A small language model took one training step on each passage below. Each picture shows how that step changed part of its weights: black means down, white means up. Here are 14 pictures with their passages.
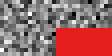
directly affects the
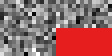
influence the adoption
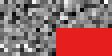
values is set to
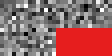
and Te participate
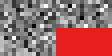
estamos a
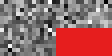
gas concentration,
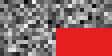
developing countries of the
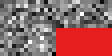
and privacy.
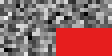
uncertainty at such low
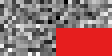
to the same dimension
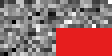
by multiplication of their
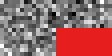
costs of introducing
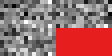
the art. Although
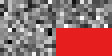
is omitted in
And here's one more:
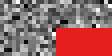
below the search
